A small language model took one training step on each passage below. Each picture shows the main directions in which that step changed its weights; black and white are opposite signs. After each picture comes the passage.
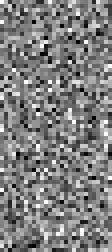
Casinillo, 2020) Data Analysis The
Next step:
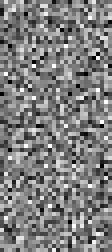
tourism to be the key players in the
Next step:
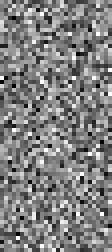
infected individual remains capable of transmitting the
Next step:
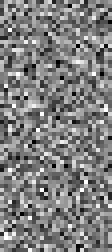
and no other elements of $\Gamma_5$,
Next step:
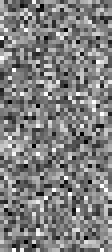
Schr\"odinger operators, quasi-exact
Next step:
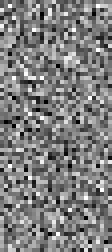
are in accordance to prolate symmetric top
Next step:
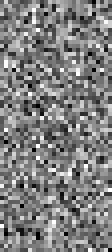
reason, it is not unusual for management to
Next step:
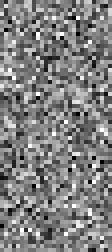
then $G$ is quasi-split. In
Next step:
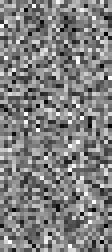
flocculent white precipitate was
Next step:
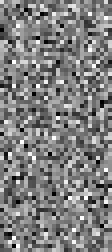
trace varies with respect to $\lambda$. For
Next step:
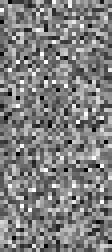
of (\ref{eq13}) and satisfies the
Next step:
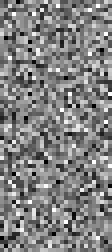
the text 'Network of Excellence
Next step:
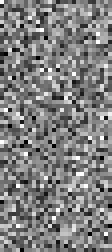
26 cases where tumor extension beyond the
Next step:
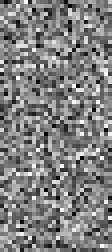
same symbol, on the set of equivalence classes of
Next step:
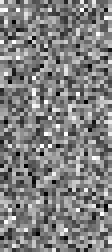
the \ outward \ unit \ normal \ of}
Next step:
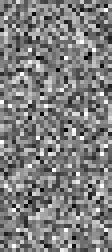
an element in $E_{8}(\C)$ of
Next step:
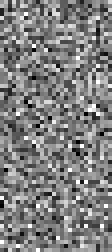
(i.e., approximately the farthest distance
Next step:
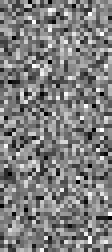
There are both practical and fundamental reasons to reconsider this
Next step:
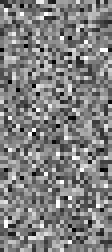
medication were continued until complete wound closure.
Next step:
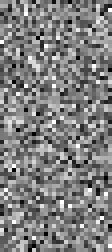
DGEBA-PSSQ) to
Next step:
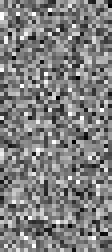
"El Bachillerato en la
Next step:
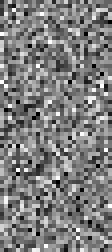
and symptoms of withdrawal every day.
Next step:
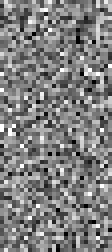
numerical information. Fuzzy sets are mathematical means of
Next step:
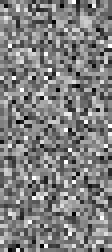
sample averages over functions of the observed outcomes such
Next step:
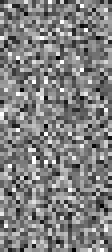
by the CNRS/IN2P3 through
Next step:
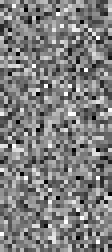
\and Lin Zhang \inst{2}
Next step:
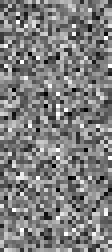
a resazurin sodium salt is
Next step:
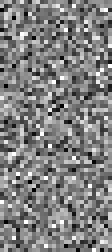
for some constant $c$? What about
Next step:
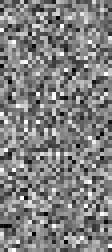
attractors from the same subsequence have to
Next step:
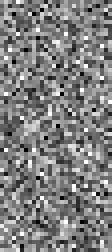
the direction of the velocity. This means that velocity of
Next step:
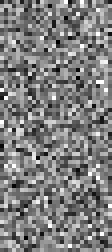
(must be available on the website) CO:
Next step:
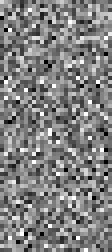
case (b) is still required to obtain a robust
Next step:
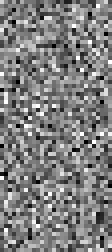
Oil production and export in Persian
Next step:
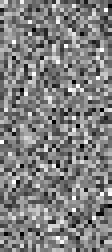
, for example for a gas, it usually ranges
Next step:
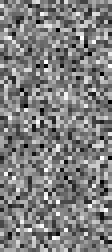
thickness and the length of the plate are denoted
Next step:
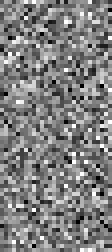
will define $ K(\cC) $ to be
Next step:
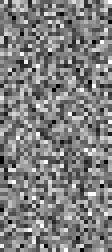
does not induce any signs of toxicity
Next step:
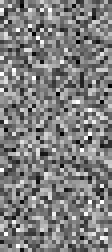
is not an integer. It is easy to see that
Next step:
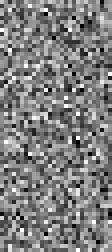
patterns, which can be useful for predictive analyses such
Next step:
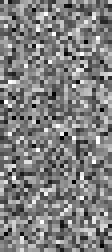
although no significant differences were found between the sexes.
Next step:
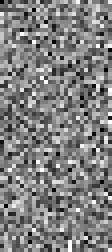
\sin^2 \varphi \Big]
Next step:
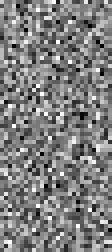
delay time are obtained. At each probing position,
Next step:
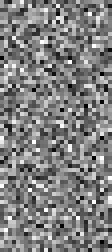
with ventricular enlargement and
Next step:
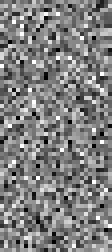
Terms of Curriculum Content
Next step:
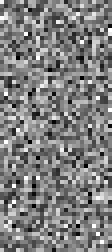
not work for preserving the monotonicity property with
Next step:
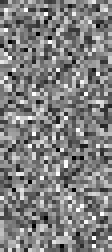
field due to the interaction of the incident electron with
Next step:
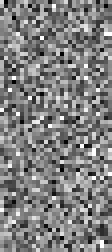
treatments are tailored to the 491 molecular characteristics
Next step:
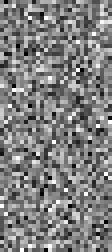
alongwith a Kalman filter in the feedback loop
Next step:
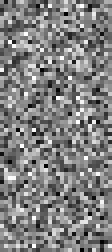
can be used to define the noise model. This can
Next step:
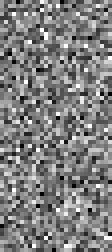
the AHS students. An accurate RBE is
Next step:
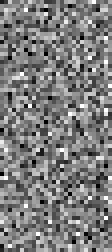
field focus on finding out an effective material that provides an
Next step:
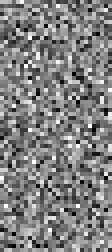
a single measurement in the Euclidean complex $\ogup^*
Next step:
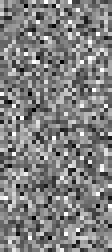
lights across both predominantly urban
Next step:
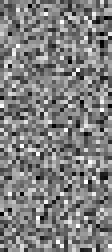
harvest results in approximately 0.3% yield
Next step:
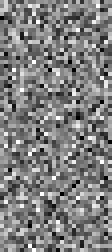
use only $f_1$, the problem is more
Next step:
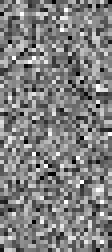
models based on different equations of state and to different initial
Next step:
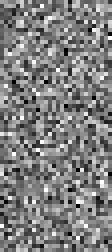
Since $C.C=0$, we may assume
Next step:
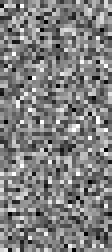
varying the batch data on every iteration during the
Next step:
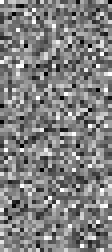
\begin{equation} \phi^{(\pm)}=
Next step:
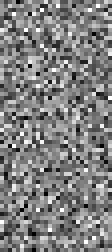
the organization of research and development work of students, the
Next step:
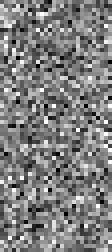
When particles hit the SiPM, the greater
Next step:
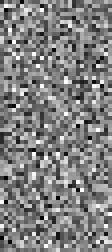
that the terms in \eqref{2.23}
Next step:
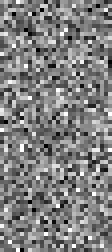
the diagonal part of the potential is uniform:
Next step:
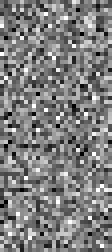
computationally intensive and complex due to the high
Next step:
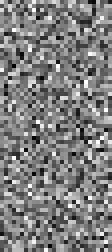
factors appear to play a role. Eating
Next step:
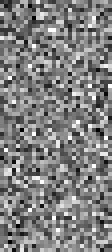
done indicate that the Q angle increases with increased
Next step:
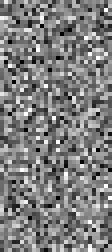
our proof depends on Lemma \ref{Lemma2}
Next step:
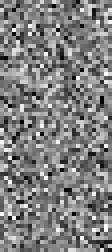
was observed that in the summer season all the
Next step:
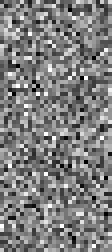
areas identified in previous studies, as described below. A
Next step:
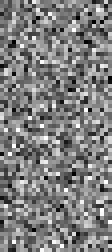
for the evaluation of the substation outage rate
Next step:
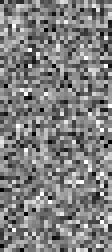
, G(x) = \begin{bmatrix}
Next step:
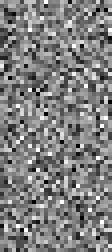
encountered over time. Further, we propose an
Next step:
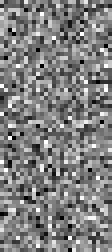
Appendix~\ref{app:b}. The exact
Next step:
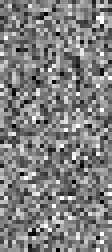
mechanical energy input⁹⁻¹⁷.
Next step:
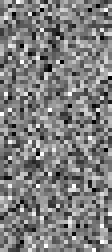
the GRH for $F$ is true
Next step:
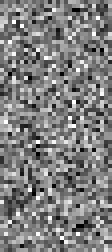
Quality grade 8 · solid particles,
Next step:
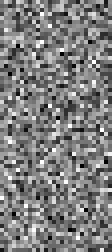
each case the coin finishes head
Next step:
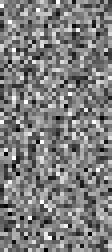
OECD Organisation for Economic
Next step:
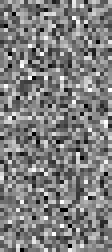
tube, will permit to condensate the gas
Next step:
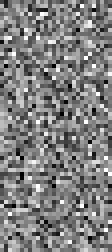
particle's radius $a=2.2\mu
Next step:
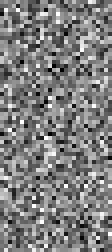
multicast tree with minimum cost subject to
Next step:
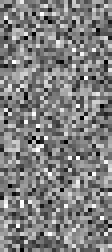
in the corresponding Lie algebra, which is equal to
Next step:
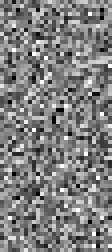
at T = 0. The chosen values were
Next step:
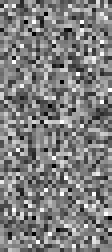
started the research branch in solar physics to mentor
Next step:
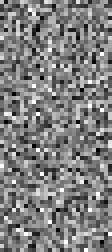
3-day grid. The final input image for each
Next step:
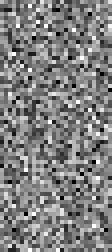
higher mass galaxies (shown as horizontal lines), both
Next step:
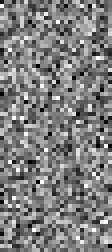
classification **Figure 5. Malware categorization with
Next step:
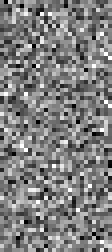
\orgname{Institut Pprime,
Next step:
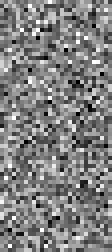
allowable swap fee. Any larger price
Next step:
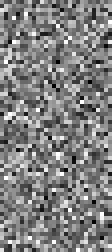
for all integers because of the multiplicative property, and the
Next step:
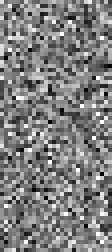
through $O(\mathscr{L}^9)$ sets
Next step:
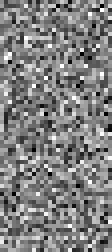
from English proficiency and health literacy to cultural health
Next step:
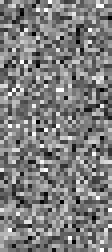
Trans. Inform. Theory}, vol.~62,
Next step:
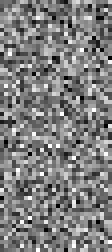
fact, the proof of the preceding section can
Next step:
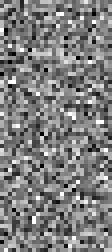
if $\eps=1$ we follow by continuity
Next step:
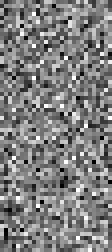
0.02$. In all three panels,
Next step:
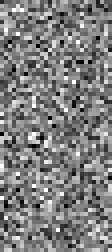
What is the challenge? The rapid pace of
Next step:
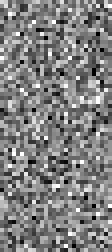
system (\ref{reduit}) has a well defined
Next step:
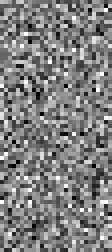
a degree such that they satisfy a homogeneous equation of integral
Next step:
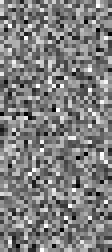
as a superior life form: – No
